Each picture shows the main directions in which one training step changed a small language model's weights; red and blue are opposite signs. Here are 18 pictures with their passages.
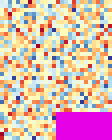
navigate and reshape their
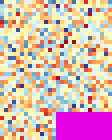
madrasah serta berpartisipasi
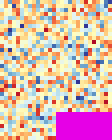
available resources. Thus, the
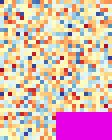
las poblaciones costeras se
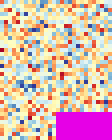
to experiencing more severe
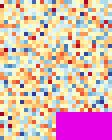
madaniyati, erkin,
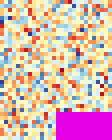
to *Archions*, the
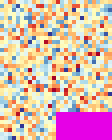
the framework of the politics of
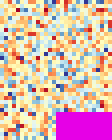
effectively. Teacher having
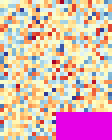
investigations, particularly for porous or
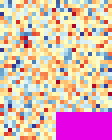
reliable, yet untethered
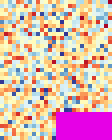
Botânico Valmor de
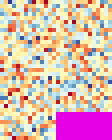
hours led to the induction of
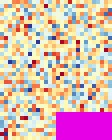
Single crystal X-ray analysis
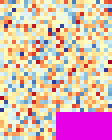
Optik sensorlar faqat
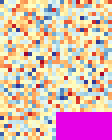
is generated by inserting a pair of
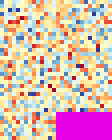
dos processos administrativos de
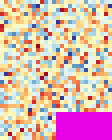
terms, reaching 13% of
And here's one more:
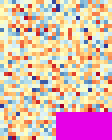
of love, separation, and
